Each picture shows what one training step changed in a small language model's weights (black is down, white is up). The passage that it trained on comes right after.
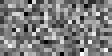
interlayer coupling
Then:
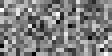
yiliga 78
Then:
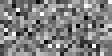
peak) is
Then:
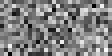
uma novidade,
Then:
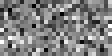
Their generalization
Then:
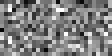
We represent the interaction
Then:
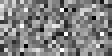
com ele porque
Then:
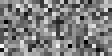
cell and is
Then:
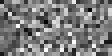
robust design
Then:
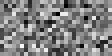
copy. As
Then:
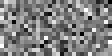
will not obey the
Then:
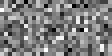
electron temperature
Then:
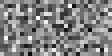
others, a
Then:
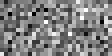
latter, the
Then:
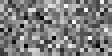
relevant than
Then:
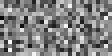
por cada uno
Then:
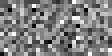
reflection in the
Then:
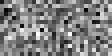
two repetitions
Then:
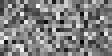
PF modeling not
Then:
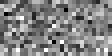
Therefore, to
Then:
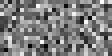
als een
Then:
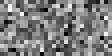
del siglo
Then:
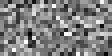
$b$, which are
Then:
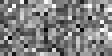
of a linear
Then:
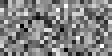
can be matched
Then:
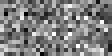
replaced by
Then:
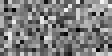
of sizable
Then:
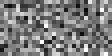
learnings that
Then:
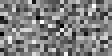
no mercado
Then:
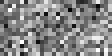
of the simulations,
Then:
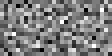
interactions between the
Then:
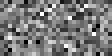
we obtain the
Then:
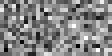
space, for an
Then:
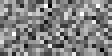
central desse
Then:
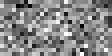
with NMR
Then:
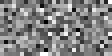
da produção do
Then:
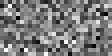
datos en
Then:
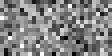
one of the key
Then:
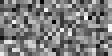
emerged each time
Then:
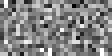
spin systems,
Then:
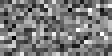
as $n \to
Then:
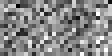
these results, we have
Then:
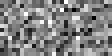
in B plane,
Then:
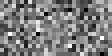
indicates its mass
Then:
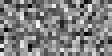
to the left and
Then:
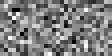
Fe {\small
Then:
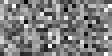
field intensity after
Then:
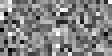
END DO
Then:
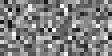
da je to
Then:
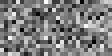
priors and
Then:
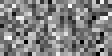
*For the
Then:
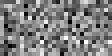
on not only the
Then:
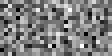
de afectos en
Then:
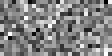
H, Man
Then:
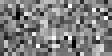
discontinuity in
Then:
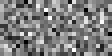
measurements and obtain
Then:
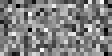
the combination
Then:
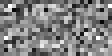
$$ For the case
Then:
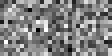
not help
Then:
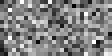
the pump
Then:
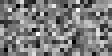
in the $N
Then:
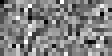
net et à
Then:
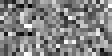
energy sources and
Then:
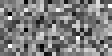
at $x =
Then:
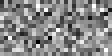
derived from these
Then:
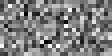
selecting the
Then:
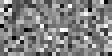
3. Для
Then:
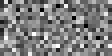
de elementos
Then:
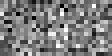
\\ GD lower
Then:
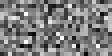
any grant.
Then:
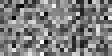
for both $\kappa
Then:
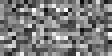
as $V =
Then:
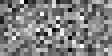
% in K and
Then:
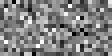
electrical separation
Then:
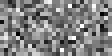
factors which could
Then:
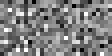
the pressure
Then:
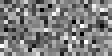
masses and the
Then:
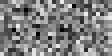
both light- and
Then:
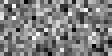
case of very
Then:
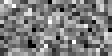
В статье
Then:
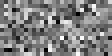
& Lubis,
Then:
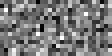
idea is that
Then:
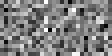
A major
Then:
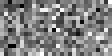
Based on these
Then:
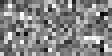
vertical, the
